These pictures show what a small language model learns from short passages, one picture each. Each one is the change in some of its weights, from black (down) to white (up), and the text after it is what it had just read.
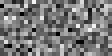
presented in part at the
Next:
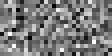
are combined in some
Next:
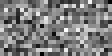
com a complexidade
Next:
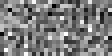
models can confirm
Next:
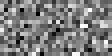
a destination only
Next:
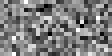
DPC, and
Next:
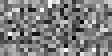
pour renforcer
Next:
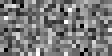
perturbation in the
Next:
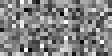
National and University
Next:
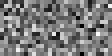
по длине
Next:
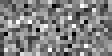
of interdots; see
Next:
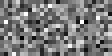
Nested classes
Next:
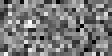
PDS integration
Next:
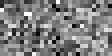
asosida aqliy
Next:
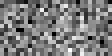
use here the results of
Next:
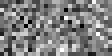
in the lower density
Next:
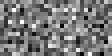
segregation of
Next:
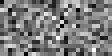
pul muomalasi
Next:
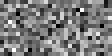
âmbito do
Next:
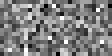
space. The first
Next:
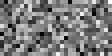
X-ray response
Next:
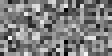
metodológica de
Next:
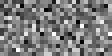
стало для
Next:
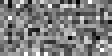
qualche mese
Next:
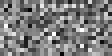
modules, we
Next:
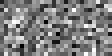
colliders by
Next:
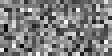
threads in a
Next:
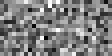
the quenching of
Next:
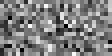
qutrit pure
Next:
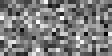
radio galaxies show that
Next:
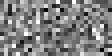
of annual energy
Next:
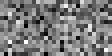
её даже
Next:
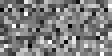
be fitted to the
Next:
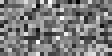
stage and the surface
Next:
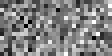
in the $3
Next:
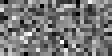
circulate around the
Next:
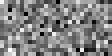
Analysis of
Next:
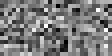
step towards
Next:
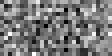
markazlari barpo
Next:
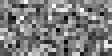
tags and
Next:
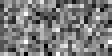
the lowest mass
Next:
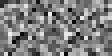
as funções de
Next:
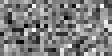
plot of soliton
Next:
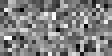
Bandlik va ish
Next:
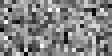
Barnes =
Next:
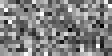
mechanics. Note
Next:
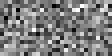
not on the clock
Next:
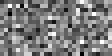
que, en el
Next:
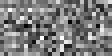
this reason, the
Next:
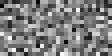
by NSF
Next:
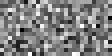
o estabelecimento
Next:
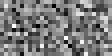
movimento, esta
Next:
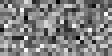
y) \\ \approx
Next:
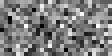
(their respective
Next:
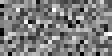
to perform multiple
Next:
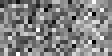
the analysis of surface
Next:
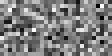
subsample, we
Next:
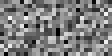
to choose it
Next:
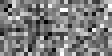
the eyes of
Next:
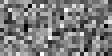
the chameleon
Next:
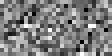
deep learning
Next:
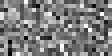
de comparación. La
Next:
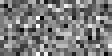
and Ising gauge
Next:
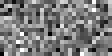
solution of our model.
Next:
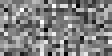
área de
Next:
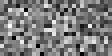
и США
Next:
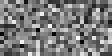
the meters by the
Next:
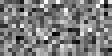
plotted as function of
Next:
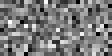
shed light on this
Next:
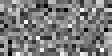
de administratieve
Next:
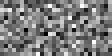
of the others
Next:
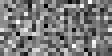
course of the
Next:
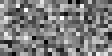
recordadas 202
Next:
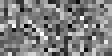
in considerations of energy
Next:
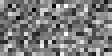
ta'sir etish
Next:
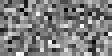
odd valleys
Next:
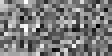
reflects the fact
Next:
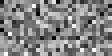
\right) -
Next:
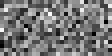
yoki uni rad
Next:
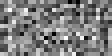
characteristics of a
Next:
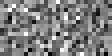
for MSPs should
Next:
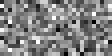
Medical University
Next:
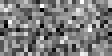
the inner parts
